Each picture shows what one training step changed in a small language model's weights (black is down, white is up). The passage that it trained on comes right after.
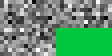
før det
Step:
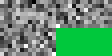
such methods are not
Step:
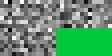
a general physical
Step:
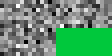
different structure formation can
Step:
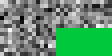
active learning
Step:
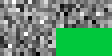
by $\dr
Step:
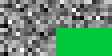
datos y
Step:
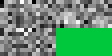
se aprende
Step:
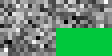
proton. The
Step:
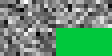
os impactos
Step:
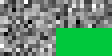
this distribution remaining
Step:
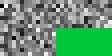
weak interaction parameters and
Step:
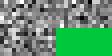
a ordem
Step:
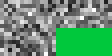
sociales. Le
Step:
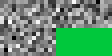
o termo de
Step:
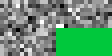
effects obtained from
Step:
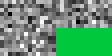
likely solution
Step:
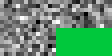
Table 1.
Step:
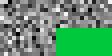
this family -
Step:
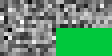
the observable
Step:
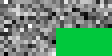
assume that the
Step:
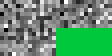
Kearns -
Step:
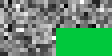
two observables
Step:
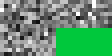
the gap between
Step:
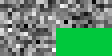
each simulation.
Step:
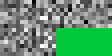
elevação da
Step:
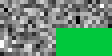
information is a
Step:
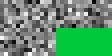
= \sigma
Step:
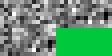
be considered as
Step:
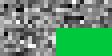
we consider the
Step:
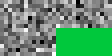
galaxies with no
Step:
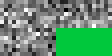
di Kota
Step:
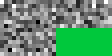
This progress and
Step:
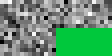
refers to the
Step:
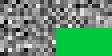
areas, the
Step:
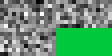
hence the
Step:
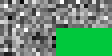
a clear topological
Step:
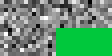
da Polícia
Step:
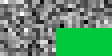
EI model).
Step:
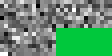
excitations, obtained
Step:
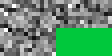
LO power
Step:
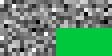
This paper is
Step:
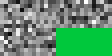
the expression for
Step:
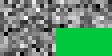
em mulheres
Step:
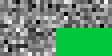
Chandra data
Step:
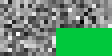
that only the
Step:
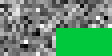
will look for
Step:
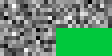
is matched
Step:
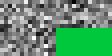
networks, the
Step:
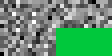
differential equation,
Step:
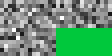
que hoje
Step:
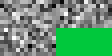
robot condition
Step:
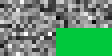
shock wave
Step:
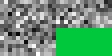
e maior
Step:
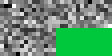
not find any
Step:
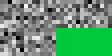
is important when we
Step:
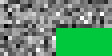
the information about the
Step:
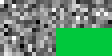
This method has been
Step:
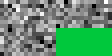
high energies,
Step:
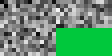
compounds of
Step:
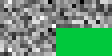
oid modda
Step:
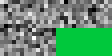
the ion pairs
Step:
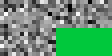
uma canção de
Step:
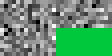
For this work,
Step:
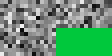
solutions with multiple
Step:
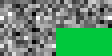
- Qachon
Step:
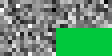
notation can be
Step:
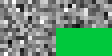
by the dynamic
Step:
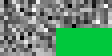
for durations
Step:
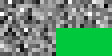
using this heat
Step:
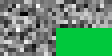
the operational mode
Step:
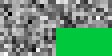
representation to the
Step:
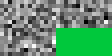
that due to the
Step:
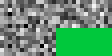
both channel
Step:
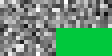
что все
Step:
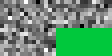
each pipeline
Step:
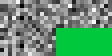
with 12+log
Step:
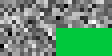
of concentration
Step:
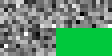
la crisis
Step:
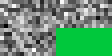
Lyman limit
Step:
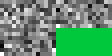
of ECG
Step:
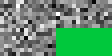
los problemas
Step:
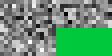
colors indicate
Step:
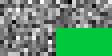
into analogous
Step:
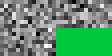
correlations, the
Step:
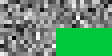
the full theory and
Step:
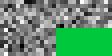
la diferencia
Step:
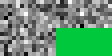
who would like
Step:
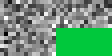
o estudo do
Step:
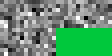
polar coordinates,
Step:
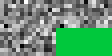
Journal of
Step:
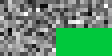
small external
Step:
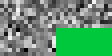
values of the
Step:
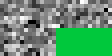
International Journal
